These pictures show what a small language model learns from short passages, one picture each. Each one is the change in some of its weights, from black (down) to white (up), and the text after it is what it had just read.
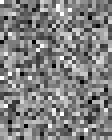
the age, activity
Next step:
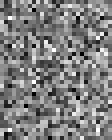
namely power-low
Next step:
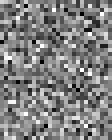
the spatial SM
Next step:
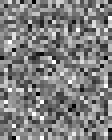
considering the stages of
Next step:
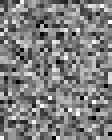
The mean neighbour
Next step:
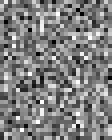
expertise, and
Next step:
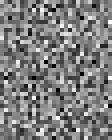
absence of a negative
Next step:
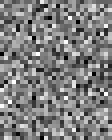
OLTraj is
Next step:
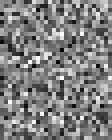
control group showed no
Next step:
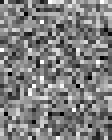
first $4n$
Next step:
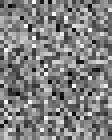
corresponds to the evolution
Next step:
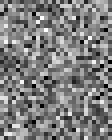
the black hole are
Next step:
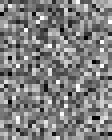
the electrokinetic
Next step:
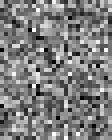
previously cropped
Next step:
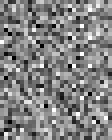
education, the research
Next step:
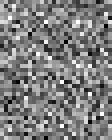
is proposed. In this
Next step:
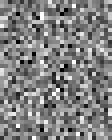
previas a la
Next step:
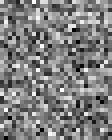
remains almost the
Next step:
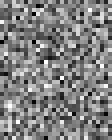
the orientation
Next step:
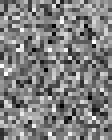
place where they have
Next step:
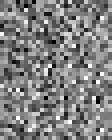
heating circuit
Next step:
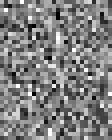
quantities contained in
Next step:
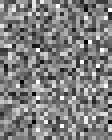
as model 1.2
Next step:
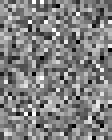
was reported.} \\
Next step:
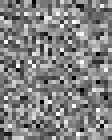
Municipality of
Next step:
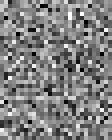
Cartesian frame
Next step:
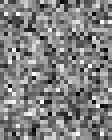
For the resulting theory being
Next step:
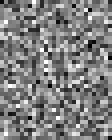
string compactified
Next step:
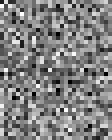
The character of a system,
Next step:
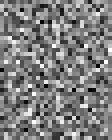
Sample widths
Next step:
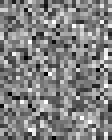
from hybrids,
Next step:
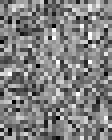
update, and the
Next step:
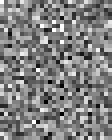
death]. The
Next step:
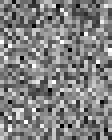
nucleus to a
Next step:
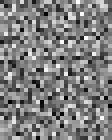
a regurgitated
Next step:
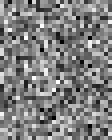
observed in a number of
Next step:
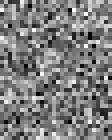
respectively, and they never
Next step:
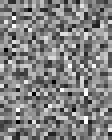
applied. The
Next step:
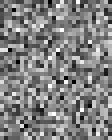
star as $e$
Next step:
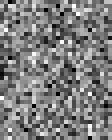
external files.
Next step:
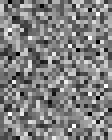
Its demonstrated
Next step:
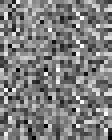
beliefs or
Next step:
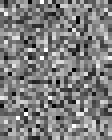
support and independently
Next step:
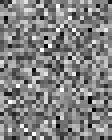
a token length
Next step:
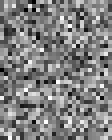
series analysis such as
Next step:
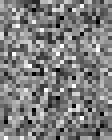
be seen from the
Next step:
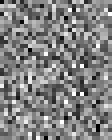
originating from the
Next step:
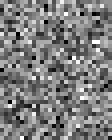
for initial particles are
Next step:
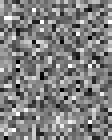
a report of West
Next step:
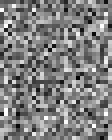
each packet to a
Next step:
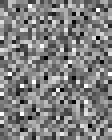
uncertainty due to
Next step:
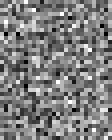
and piloted
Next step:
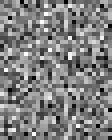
This process continues until
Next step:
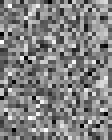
the same barriers
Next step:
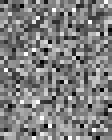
The holonomy
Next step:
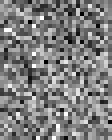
CSFR from
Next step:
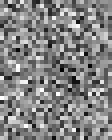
execution during previous test
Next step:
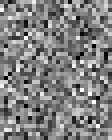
with observations, we
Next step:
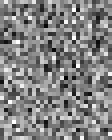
also contributes to
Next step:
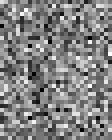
results from other papers where
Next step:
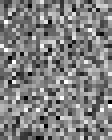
assays demonstrated strong
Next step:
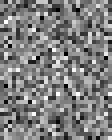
. \end{equation}
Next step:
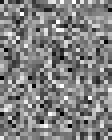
$Z'$ decays
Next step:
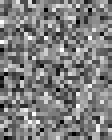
Exploring the potential
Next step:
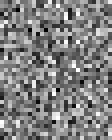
percolation problems in
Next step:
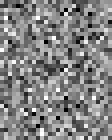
of the cosmological
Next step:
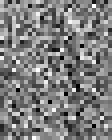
of pharmaceutical
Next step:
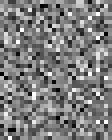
Samples A,
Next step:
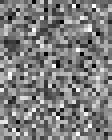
less structured at this
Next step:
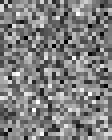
on the local environment is to
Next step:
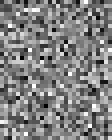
were actually less
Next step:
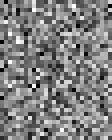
the sub-equations in
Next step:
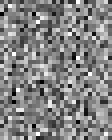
the acceleration of
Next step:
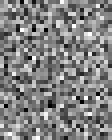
model owners and
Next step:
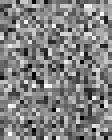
with their own
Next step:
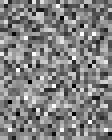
determine the parameters to be
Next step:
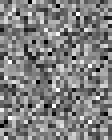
used in the system should be
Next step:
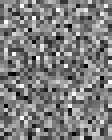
various substrates including
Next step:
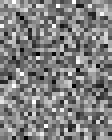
researcher reported
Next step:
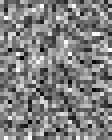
of the three-form
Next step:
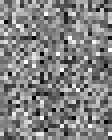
chosen large enough
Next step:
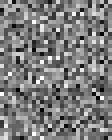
information and communications
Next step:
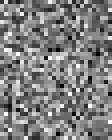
$H$ has no
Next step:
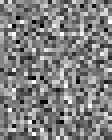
reappear once,
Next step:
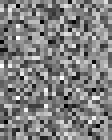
of the total participants
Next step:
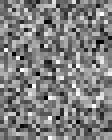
final iteration of
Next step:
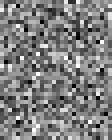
of the XY model.
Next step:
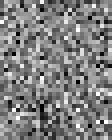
Last batch of
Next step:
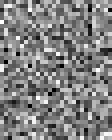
idea on how to
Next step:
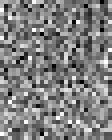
[36] that it is
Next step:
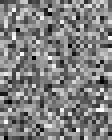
not fall within the
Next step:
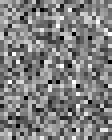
be taken into account
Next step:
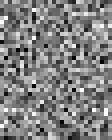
ratio between the distance the
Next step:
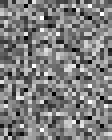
added PDA
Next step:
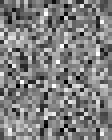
are also called
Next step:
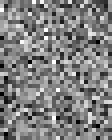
that time which give
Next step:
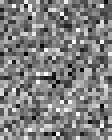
can be encrypted
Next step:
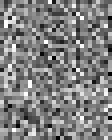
needed in several
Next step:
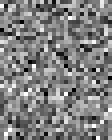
in both panels show
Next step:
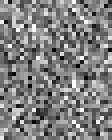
closely related
